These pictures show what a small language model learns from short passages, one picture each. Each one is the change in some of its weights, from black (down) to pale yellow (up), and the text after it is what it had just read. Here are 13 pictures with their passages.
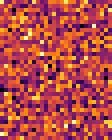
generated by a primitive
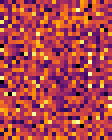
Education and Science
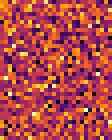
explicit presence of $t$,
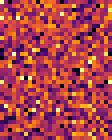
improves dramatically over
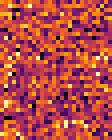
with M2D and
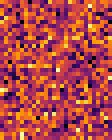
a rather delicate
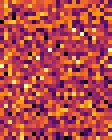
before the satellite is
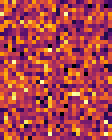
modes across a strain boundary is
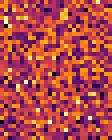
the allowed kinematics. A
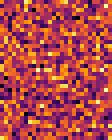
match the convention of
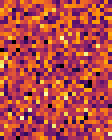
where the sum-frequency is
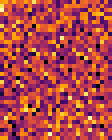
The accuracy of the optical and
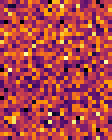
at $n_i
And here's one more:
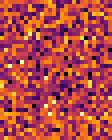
the deviation from spherical symmetry due
